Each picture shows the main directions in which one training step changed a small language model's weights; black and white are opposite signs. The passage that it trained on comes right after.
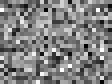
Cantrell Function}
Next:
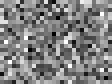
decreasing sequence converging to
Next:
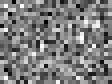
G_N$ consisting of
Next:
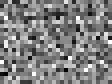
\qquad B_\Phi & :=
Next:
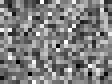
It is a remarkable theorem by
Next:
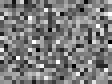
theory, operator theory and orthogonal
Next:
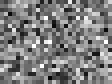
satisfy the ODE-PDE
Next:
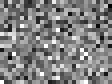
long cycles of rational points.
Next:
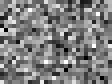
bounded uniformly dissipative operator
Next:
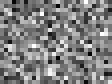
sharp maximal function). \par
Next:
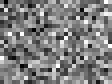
one arbitrarily chosen path from
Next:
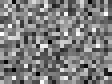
efficiently the CFGL
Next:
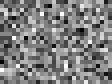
between the formulation of the probe
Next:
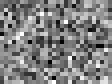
the question (Q1) is
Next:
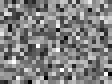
response directly rather than
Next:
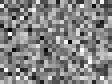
and the origin is of type
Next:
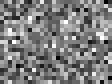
groups, J. Math.
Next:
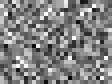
up to homothety}.
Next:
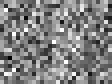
of slow subsystem
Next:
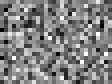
$\rho^\eps$ as
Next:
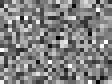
corner singular character of the integral
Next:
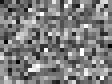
1$, so $Q \notin
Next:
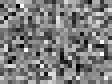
try to select the interval
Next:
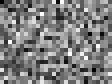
1$, the initial guess
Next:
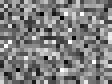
every class that can be represented
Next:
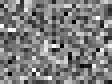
can be considered in the same
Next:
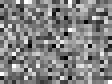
could be chosen for instance to satisfy
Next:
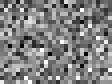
define the {\em norm of
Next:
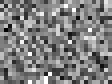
every triple of rows,
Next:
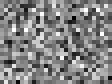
a bounded $H^\infty$
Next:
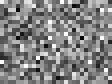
basic ideas, results and
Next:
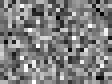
$I$. The case when
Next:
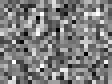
a quotient space $Q$ of
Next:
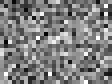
function of $\mathcal{R}$.
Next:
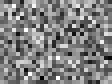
assumption $LRT\cong
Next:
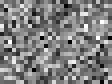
of Mathematical Functions,
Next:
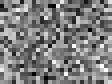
well-defined. **Proposition
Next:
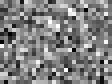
classifying topos ${\mathcal
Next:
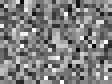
can be used to show the intersection
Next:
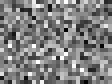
Moreover, if $p\ge
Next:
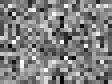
where $\zeta(x) =
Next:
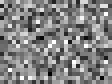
points where $ \nabla u
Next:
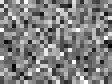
pair of eigenvalues such that $|
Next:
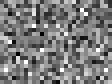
is {\em proper\/}
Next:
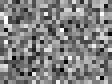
\eqref{e2} to
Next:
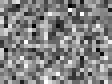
\end{equation*} showing
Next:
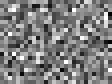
for additional commentary. %
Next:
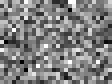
orthonormal polynomials for graph
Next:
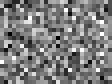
search condition and objective function is
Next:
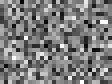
to the autonomous
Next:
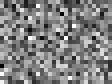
exchange test case obtained from
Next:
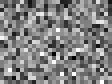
these cases as directed last
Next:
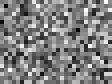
k, lastDenom,
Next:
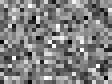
by an integer-type system of
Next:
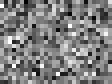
no later estimate uses a
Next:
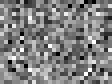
achieved by means of the
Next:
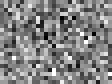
the association between response
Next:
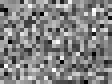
map $\tau: R\to
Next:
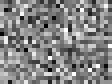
of Lah-Bell
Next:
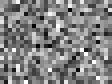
\end{equation} After
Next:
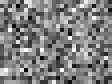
their destinations are close
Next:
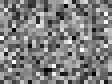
the interested reader to
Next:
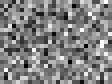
all $x$ in the
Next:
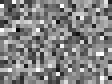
scientific and
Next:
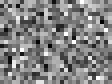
not capture stability, but
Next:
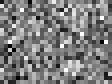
from the strict Leibniz
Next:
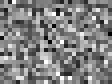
\'equivaut a la
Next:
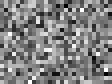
the general solution of the differential equation
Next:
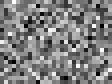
above trigonometric functions in
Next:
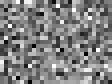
computed on $\Stwo$,
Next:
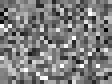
of days indicate
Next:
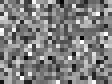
number $z$ would have to
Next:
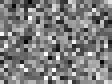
elliptic equations in bounded domains.
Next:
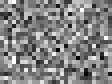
equality holds only for ${\tt
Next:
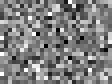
Two inequalities implied by
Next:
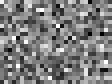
would be flexible to account
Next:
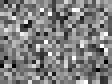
(presented) --- but
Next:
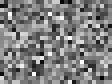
B_M(\Lambda)$ by
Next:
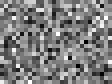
consistent with such an estimate and
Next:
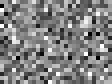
the first-named author's
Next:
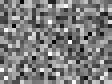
to note that our model is in
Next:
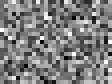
"How tangents solve
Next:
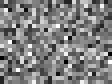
is a subpair of
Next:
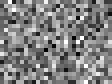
and every partial endofunction
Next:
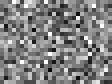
method achieves the lowest
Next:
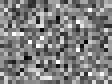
the author involving the construction of
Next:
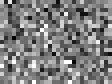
\underline{Suppose that this is
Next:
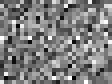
Any probability should be related to
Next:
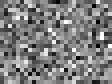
occur in both cells when the
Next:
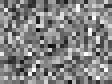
the estimate of the number of
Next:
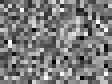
from a vanishing viscosity
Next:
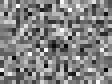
CT offers both a
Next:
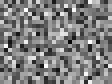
: k]$ are coprime.
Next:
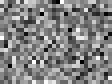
zero. This is simply because
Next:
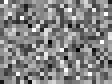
well, dividing each of
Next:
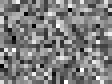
\end{equation} We will
